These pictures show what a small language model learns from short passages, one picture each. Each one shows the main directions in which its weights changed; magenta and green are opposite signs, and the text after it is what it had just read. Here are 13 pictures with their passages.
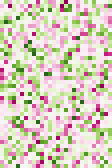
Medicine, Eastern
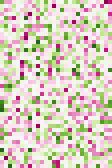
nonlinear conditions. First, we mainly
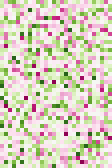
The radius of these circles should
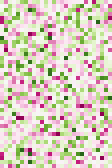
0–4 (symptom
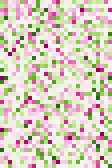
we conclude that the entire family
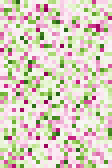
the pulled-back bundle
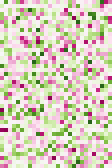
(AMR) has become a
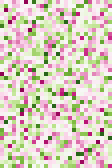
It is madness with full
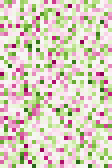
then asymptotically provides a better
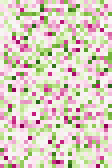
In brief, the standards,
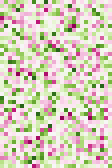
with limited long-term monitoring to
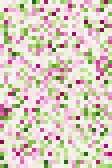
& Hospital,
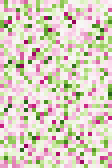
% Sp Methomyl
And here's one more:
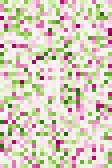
each of the array expressions just
